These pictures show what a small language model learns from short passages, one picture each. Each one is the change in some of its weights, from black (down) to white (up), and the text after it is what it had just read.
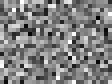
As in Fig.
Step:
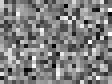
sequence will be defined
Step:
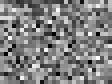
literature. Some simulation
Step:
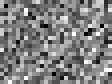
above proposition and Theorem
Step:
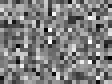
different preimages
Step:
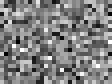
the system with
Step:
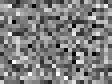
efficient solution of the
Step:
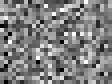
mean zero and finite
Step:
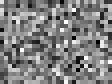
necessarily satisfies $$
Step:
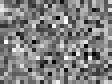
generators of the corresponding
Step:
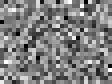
solving the above set
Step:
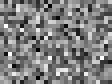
Let us look at
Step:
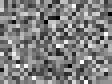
Since $R$
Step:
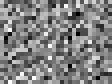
is elliptic,
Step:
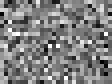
the equilibrium state
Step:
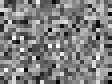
the Galerkin integrals
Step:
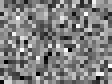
of the function
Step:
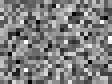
for all sufficiently large
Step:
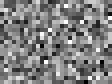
the Jensen
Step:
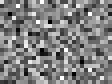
symplectic foliation is precisely
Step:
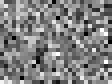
$V \in
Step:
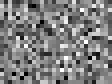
presentation of the fundamental
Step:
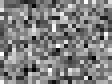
when $n
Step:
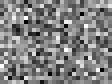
code. Given the
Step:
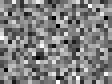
can use this
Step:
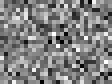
of our analysis is
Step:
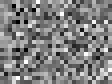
it was also shown
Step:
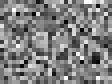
of reactive
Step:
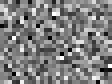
die at random
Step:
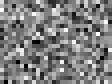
also write down the
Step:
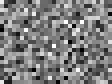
the conjecture is true
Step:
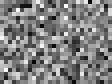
can always be obtained
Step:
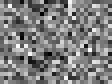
usual functors of algebraic
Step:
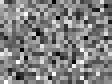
$V$ is
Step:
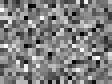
may be sensible
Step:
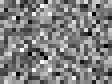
to see that
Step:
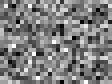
planets, the
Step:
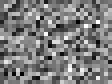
aligned, and
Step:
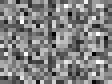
paid for
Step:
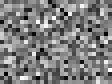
boundary loss is the
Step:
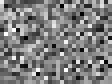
and the proof of
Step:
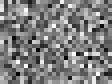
By definition in
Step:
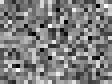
surface bounded by finitely
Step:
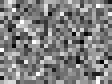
a bit the
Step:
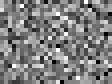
that $u
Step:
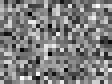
research on the
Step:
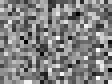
is too many
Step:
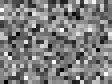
have for any
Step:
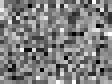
are nonnegative. If
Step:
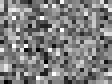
lemma. \qed
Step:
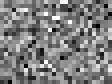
with probability at least
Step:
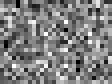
hyperbolic harmonic mappings coincide
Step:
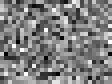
integrate the system
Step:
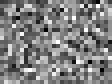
that this is also
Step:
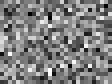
${\mathcal C}$
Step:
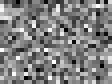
problems. In
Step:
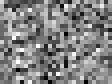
and the time
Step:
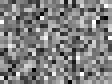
matrix multiplication. with
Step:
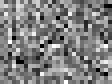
$ \Delta
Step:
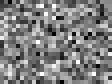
worth noting
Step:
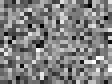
to the formula given
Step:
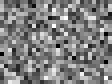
near $p$.
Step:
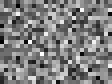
computable coefficients.
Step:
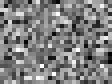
the nonlinear projection.
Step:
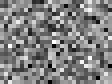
unique common fixed point
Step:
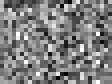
and outer radius
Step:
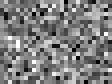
field associated to
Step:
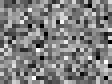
to the pair
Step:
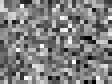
an equivalence.
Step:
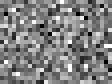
The optimal exact control
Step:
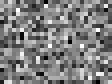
\), where the
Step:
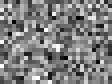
different algorithms have been
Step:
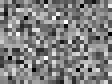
group imply that the
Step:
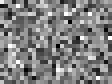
matrix is defined as
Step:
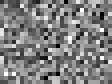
Then, we have
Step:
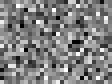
for any ${\bm
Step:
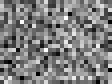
even in the
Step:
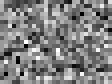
and to cells
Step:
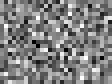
Let $\mu$
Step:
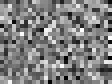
simple random walk on
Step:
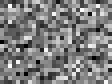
model averaging to
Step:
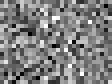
As already mentioned,
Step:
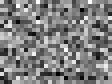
element the class of
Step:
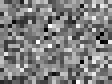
given positive numbers
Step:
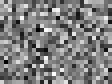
be found a
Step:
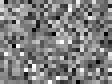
$$ for each
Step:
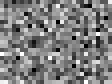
to problems with
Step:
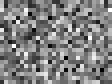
inequality), we have
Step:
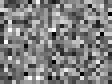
the permutations.
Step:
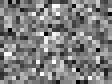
weakening the
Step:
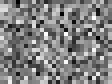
sources are
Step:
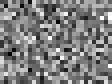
condition (ii)
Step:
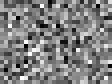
reader to think of
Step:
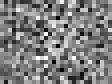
Suppose first that
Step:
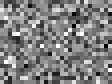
has the nontrivial solution
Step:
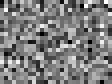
following lemma and is
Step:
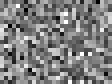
formula (cf.
